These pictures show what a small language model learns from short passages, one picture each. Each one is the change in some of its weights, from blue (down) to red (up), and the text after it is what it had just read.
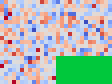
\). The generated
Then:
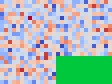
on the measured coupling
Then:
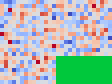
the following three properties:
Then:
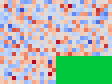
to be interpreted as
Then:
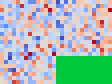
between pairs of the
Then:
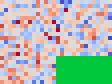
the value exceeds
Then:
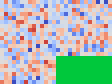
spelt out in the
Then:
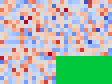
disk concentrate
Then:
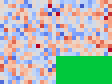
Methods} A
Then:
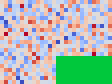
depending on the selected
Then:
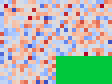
separation of
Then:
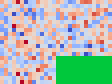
be flexible to
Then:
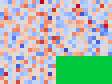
violence, which could
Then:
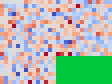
errors (result
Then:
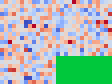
orbit (SO)
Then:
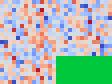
coherent state, and
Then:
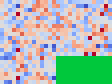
Gaussian mean value
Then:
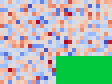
with neglecting a
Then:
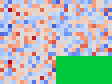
standard $2-$D
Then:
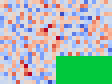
in this context.
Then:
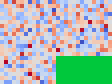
necessary to discuss
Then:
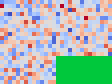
preparation from a
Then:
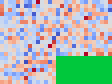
configurations of
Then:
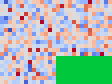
is to find vertex
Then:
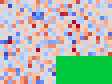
then heated on a
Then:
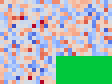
and how they can become
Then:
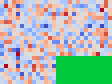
that were zeroed
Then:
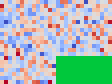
supermassive black
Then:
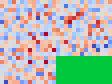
and ends in a long
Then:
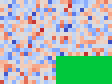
result of the latter model
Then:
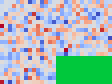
obtain a signature length
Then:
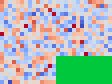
gas core radius,
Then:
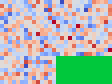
current study. Previous
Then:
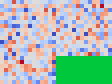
are on the HG
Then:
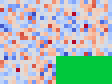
at position $i$
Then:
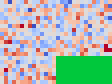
the stated functional
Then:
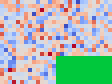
flat to inverted
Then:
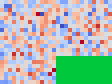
number of electrons is
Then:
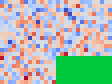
data transmission among
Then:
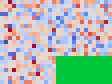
interactions between particles
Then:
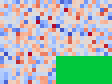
the introduction of the
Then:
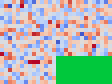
describe patterns at
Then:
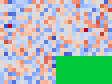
was 23% but for
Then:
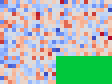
hazards of
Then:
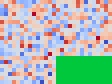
with those influenced
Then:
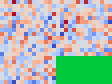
the runway model
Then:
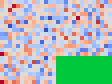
is the advantage
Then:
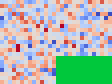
work also clarifies
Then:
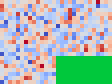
if $\mathbf{s}
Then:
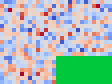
the other case studies used for
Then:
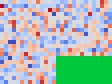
urban quality of
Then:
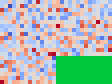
cloud generates a
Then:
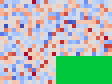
that inclusive
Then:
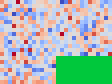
be solved it must be
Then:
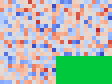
the downlink
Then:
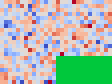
mathematics (see
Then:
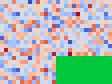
acceptance probability different
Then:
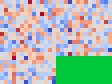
entity attribute
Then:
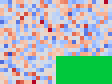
is the interaction cross
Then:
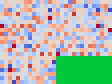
A survey on
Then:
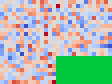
in power, the core
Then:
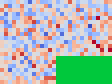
operative deaths
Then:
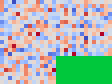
$1$ in each
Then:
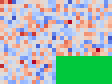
lattice and show the
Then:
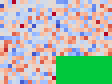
of academic
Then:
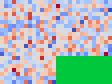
case of ADP.
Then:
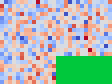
an applicable option to
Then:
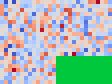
SC fit the parameters
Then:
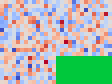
individuals are in a
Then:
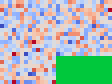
all three models, far
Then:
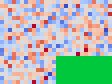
association and effect of interest
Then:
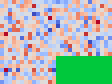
of the body to
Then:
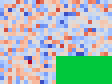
decaying interest. We
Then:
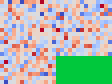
UTCI and heat
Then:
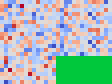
not possible due to the
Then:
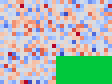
experiences and their
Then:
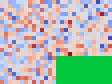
Laurent and
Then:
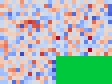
information load on the
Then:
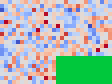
two-sample test
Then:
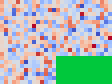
It was successful
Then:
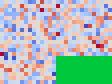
fields and leverage the
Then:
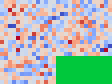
service entities.
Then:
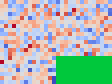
gain *mutual
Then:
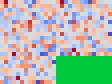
(\bibinfo {year}
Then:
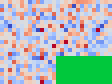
masses and with all
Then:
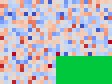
physical condition,
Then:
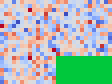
curve labeled
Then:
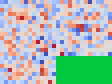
1 and Table 3.
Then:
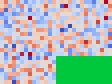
into the state-space
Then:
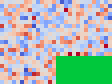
the survey.
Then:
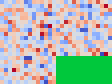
R was used to implement
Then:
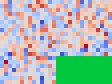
agree well with those observed
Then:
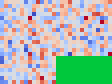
approximation curves of the
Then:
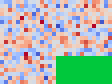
is associated with the
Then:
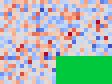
and as edges all
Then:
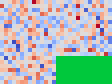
are now in a period
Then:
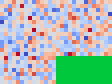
results in many cases,
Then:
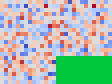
in the present study.
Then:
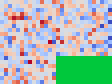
and a robust
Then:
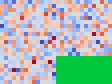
the FES should show a
